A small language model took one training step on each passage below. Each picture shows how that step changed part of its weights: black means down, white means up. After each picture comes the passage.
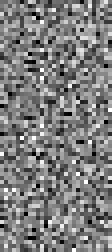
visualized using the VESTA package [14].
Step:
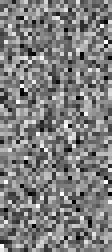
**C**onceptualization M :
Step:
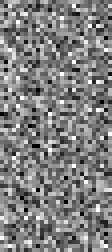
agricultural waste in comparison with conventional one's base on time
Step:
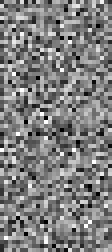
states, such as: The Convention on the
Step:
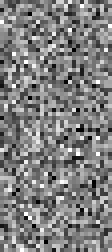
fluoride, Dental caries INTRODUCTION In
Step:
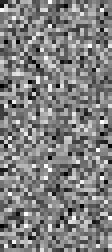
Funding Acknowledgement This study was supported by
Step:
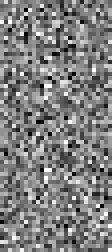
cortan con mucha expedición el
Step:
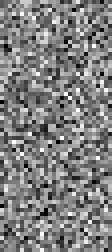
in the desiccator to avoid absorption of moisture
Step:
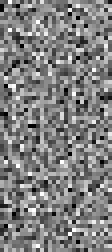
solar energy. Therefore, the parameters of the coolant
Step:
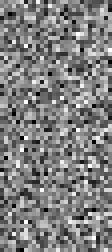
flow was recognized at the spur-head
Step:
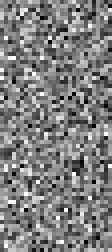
is a clear 'bulge' in the
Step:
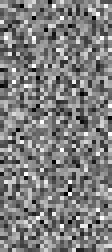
37 studies summarizing information, CYP
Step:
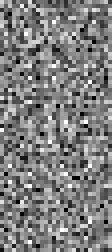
and samples (peripheral blood and
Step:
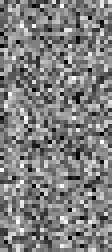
for R_0 does not appear in the
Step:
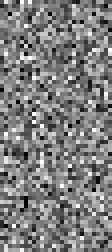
These two electrodes were placed 4 cm apart in
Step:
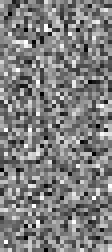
to address social (reconnecting with nature, social
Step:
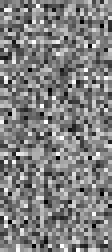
problem solution described in the previous section. From the reported
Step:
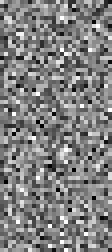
seems to suggest that the problems that occur in the people
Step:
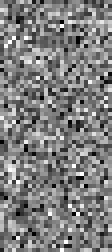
their SQL based programming option as well as different
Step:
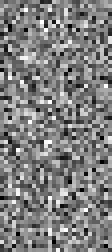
programme and the Clean Sky 2 JU
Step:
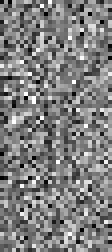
not white noise. Manual adjustment of
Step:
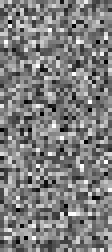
of quality prefers obtaining the maximum profit.
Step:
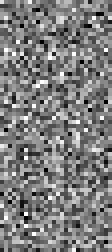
An entirely top-down methodology observes emissions from
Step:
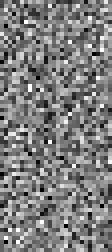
research institutions providing access to a wealth of available data
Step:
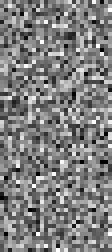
solar radiation that the solar panel itself can receive. Figure
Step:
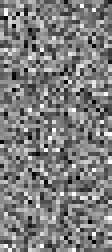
completely randomized block design with five replications.
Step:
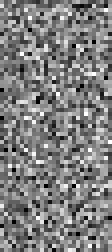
mM Tris-HCl, 150 mM
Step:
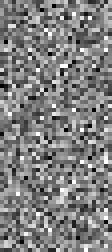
one of which is the use of ferromagnetic
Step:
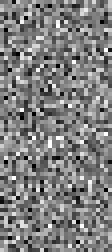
In order to start a new business loans are not
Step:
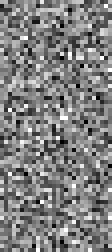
future make me anxious, and I often feel
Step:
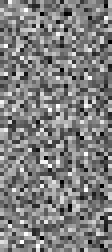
за однією
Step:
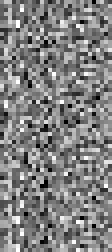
of the candidates in the case of the second
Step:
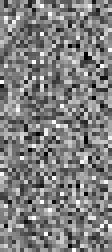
the directions enabling deployment of security functions in the
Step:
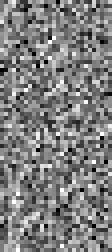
the promisee has materially breached the
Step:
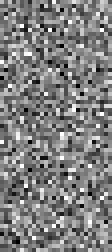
If the research hypotheses are tested in the context of
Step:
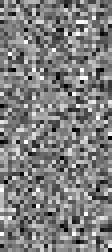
Agricultural Research Council (CRA) Ministry of Agriculture
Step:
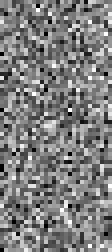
to think about technology as a magic bullet,
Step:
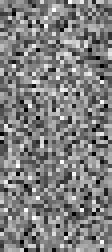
the broad area of network optimization and economics; more
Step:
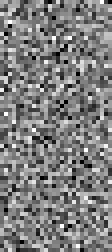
d after emergence to about 10 d before harvest. We
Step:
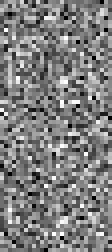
and the crosshead speed was set to 20
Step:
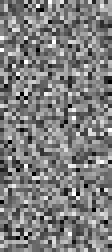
It is sparingly soluble in cold
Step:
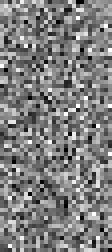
change some system configuration settings. - **Turning
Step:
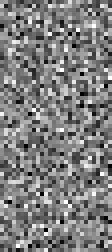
image and may be installed on any operating system in
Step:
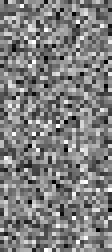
citizenship education as defined above. Table 1:
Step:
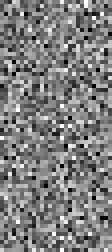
the degradation-induced changes in the operational characteristics of
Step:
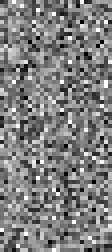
four factors that were taken as predictor variables only quality
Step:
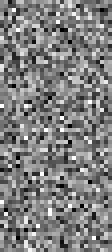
pursue improve my chances of landing a
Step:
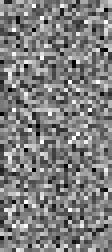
depression, PTSD, anxiety, and
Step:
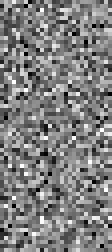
of potential precursors (hydrolysis of
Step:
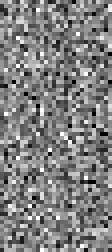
differences in the polarity of chemical bonds that can
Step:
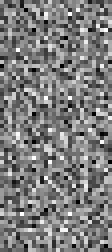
interested in performance evaluation, the value of vision and
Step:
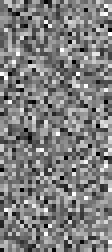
written material, please add the following statement:
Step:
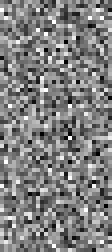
overlapping in time. Subsequently, one, three
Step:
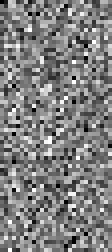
play a central role in shaping health systems. Their
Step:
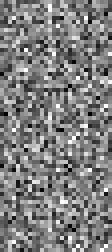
cooperation, empowering small businesses and cooperation between global
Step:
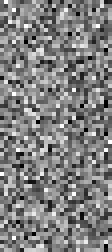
from the mid-nineteenth to
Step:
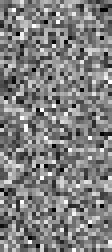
instability, conventional malware arsenal and
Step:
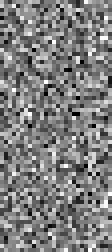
a kind of violence against the helpless that
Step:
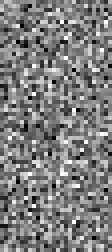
cancer and recurrent disease. FINE
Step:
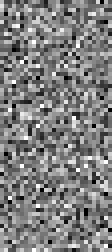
present study was conducted. It is a compulsory
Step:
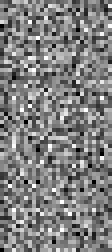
and *pj* separately. Fig. 3
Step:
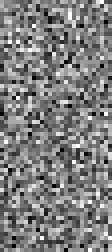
also as its stewards. Nature understood as
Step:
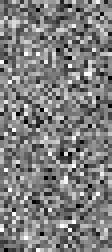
ideation factors with regard to their parents'
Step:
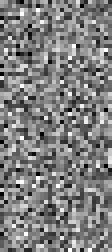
to indicate a category for itself. Data objects are usually
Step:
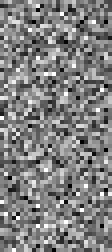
along to relevant parties (e.g.,
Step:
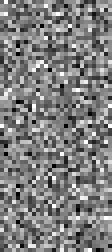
docking serves as a robust *in
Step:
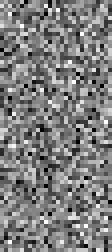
implemented: Buffered peptone water was
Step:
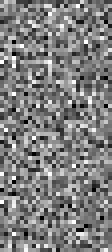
constraints when new private sector and foreign bank introduce their new
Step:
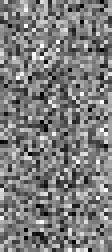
specific influence of different types of envy on word
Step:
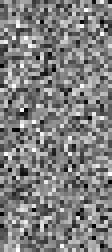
the assembly of these, to form the final
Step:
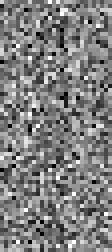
dry needling would have lasted, a very
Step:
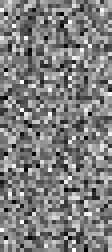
domains from which metaphorical expressions are
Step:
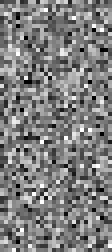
Snowy Evening" the poet,
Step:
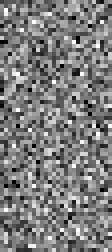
experience and competencies assessed, enabling them to join
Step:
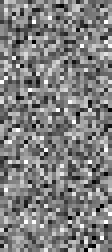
in appreciation of his dedication and outstanding
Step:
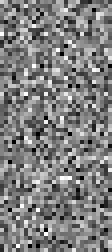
on a Perkin-Elmer System 2000
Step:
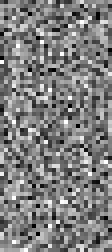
organisms in relation to pollution and agriculture,
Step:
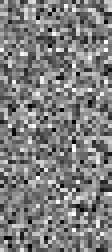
a groupoid. Then N is a NETG
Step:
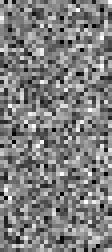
in the system. $$X_{NGR}
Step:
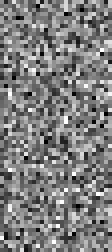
has to be minimum. A trade off has to be
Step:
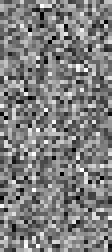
justified post discharge. Introduction The Direct
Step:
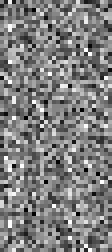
obtained during the design of our FPGA-based
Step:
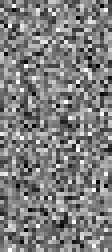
tutors either synchronously as opposed to
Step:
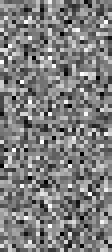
cope with demands of university life, as well
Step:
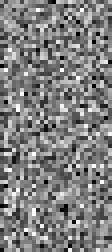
of our research sample, at the very least. The
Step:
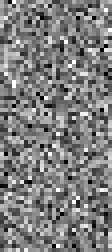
tone. Cardiovascular problems can cause problems
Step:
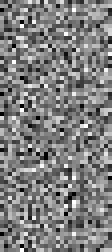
dissemination of information 74 76.3 23
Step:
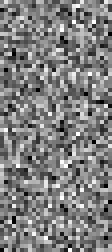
consent, fully understood the study's purpose and their
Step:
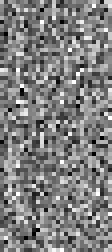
the computational costs associated to MHT algorithm are significantly
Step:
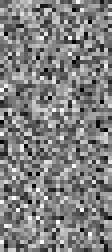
proclamation of independence had not yet
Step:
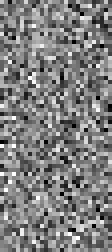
used for afforestation programme in the region.
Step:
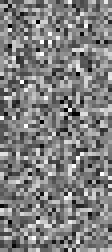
regardless of actual costs, which may vary.
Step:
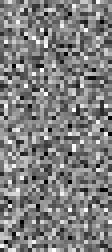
For the details on how the composite indicator was constructed,
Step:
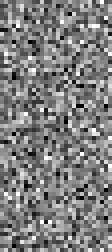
learners. On the other hand, some examples of
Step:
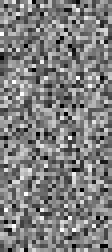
these renewable resources in a determined way and given a
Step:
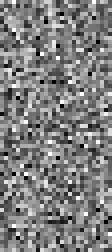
often leading to pain, infection, disrupted growth,
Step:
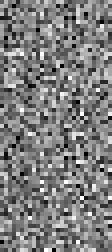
are shown in Figure 1. In contrast, the particles
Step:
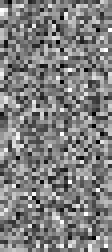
the currency clauses is an effective way
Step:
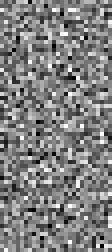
supply and demand.[1] Characteristics of
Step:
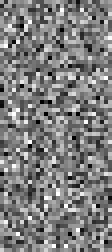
Bioinformatics subcenter. He is
